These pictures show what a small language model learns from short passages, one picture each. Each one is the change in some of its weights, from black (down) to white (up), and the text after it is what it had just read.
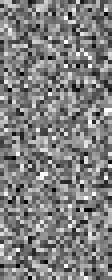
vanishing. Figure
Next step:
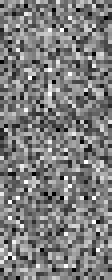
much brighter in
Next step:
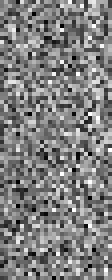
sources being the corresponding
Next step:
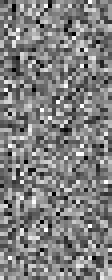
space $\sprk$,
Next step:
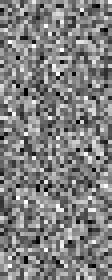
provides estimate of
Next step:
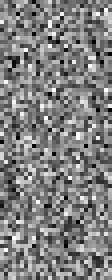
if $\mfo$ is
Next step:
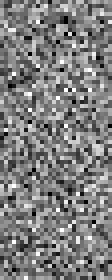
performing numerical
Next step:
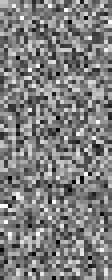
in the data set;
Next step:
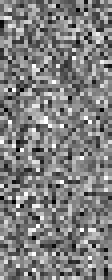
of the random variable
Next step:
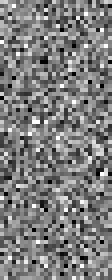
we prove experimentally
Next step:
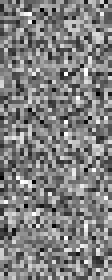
here are exactly
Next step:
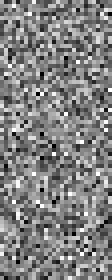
was established,
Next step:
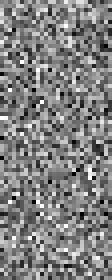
outflows. For
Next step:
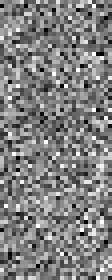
much in the same way
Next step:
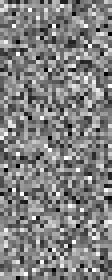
individually. In
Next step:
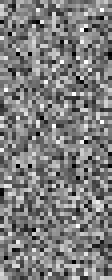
of the greatest
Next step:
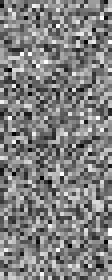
only edges and no
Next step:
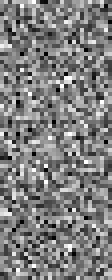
in diabetics after
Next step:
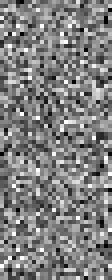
the most widely used
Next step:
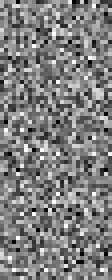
uses a communication
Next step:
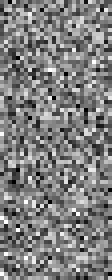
are satisfied in $\mathbf
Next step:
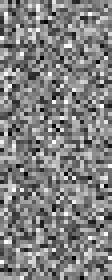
many-valuedness by
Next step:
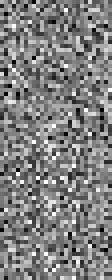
the other inequality
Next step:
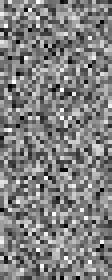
related to dipole
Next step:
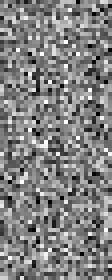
a volume of
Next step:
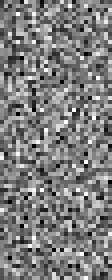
stretches of
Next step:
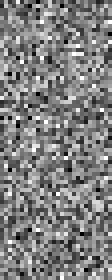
can easily realize
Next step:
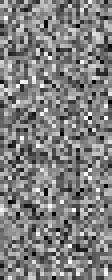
"The Case for
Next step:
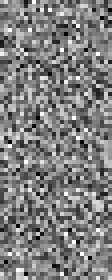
a similar correspondence in
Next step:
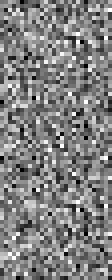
(GC) for
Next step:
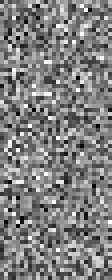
in overweight and
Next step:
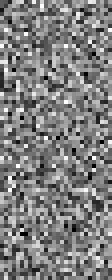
well-posedness for both
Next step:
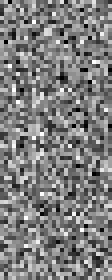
distributions of the
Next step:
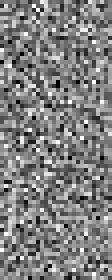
and $2\alpha >
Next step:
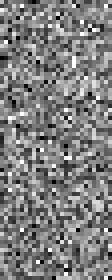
author assumed some
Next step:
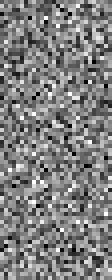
behavior of the
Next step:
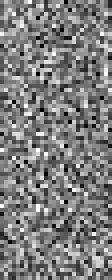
TPACK Based
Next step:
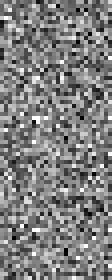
of them and identify
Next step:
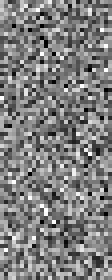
if the action contains
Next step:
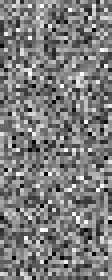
are incorporated within
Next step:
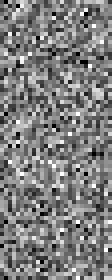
7590 was observed by
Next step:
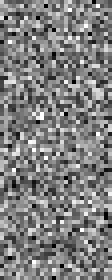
the angle between the
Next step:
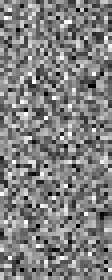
of Hamiltonian
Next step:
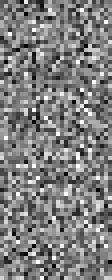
fibre $C'$
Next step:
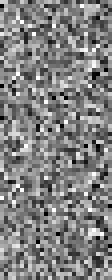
\nonumber \\ & +
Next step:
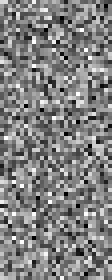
our approach is able to
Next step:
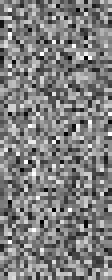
of existence of the proper
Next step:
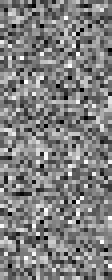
with a value greater
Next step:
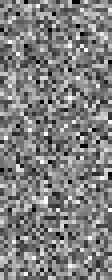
a linear spring,
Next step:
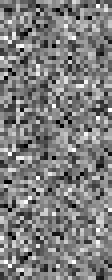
and add a new
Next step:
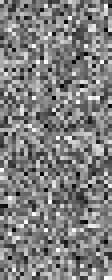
improve it. We
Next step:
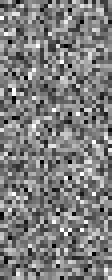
Combining the last
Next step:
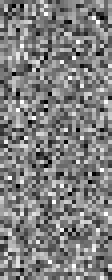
large cohort of
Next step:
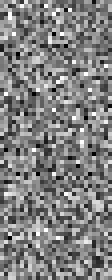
this can be done and
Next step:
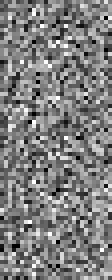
Experimental data
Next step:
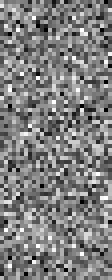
as a continuation, where
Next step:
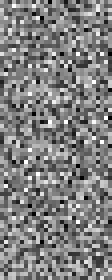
different than the first, or
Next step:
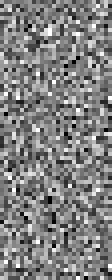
small. In these cases,
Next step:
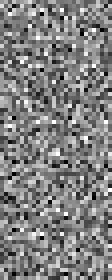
Riesz Projections}
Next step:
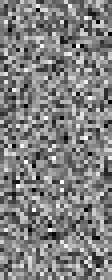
on teachers'
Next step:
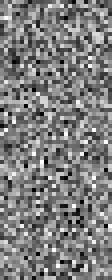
local $\mathbb{R}
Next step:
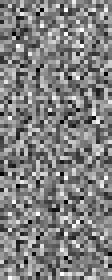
so that no two edges
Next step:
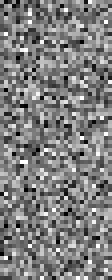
$\eta$-action in
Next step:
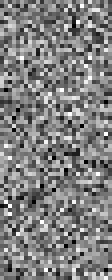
the free space, the
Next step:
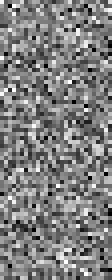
best global
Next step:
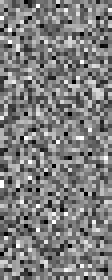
the lattice constants
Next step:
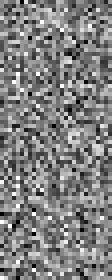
facile ou
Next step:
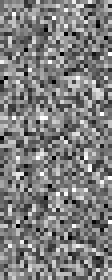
interaction after a first
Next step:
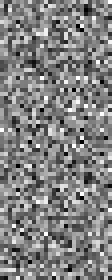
a commercial value for
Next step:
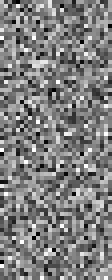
what information is
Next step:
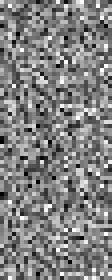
montage that can be
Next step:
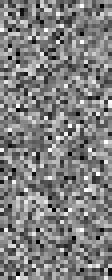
there exists a unique solution
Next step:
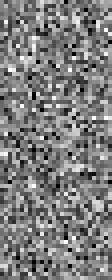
compared between 2012 and
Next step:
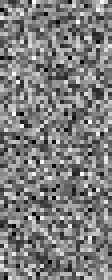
due to the formation of
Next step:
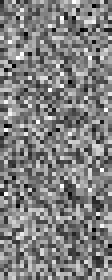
and total development of each
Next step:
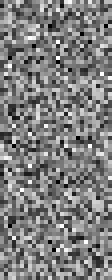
eigenvalue equations can
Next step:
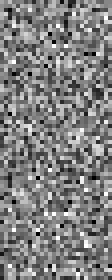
are not uncommon
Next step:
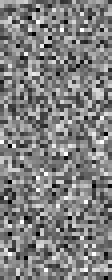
service regulations and
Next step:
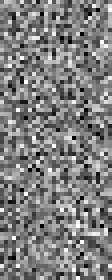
great firm
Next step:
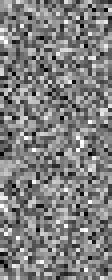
the hadronic matrix
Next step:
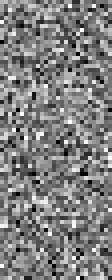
to a greater
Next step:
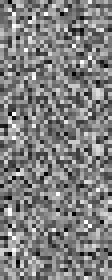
other hand, in Section
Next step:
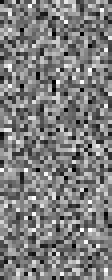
of the Market
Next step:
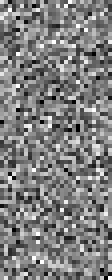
Optimized structure**
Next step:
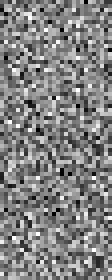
are given in Table
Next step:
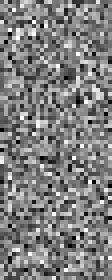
invariant sets} In
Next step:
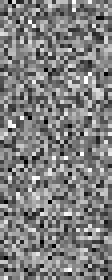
individual system, a
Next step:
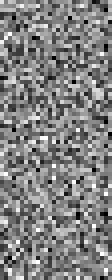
theoretical framework of
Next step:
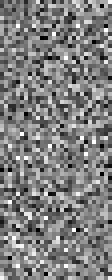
{\it generating functions}
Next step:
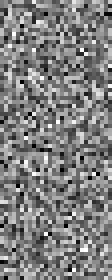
power law distribution to
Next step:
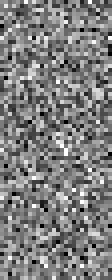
we could guide the
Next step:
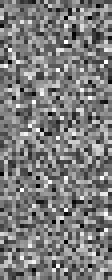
as an easy
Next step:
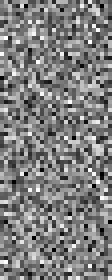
the radiation field is
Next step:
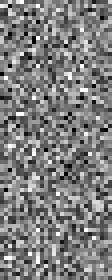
we also learn new
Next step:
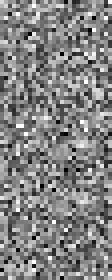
considerable, which is
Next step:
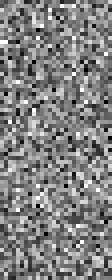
above focused on
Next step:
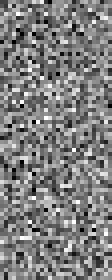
in DSC and rate
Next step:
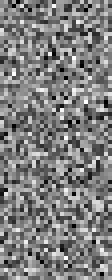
make an additional
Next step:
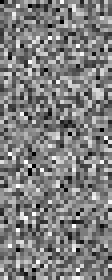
should lead to a correct
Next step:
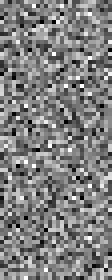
scattering, in
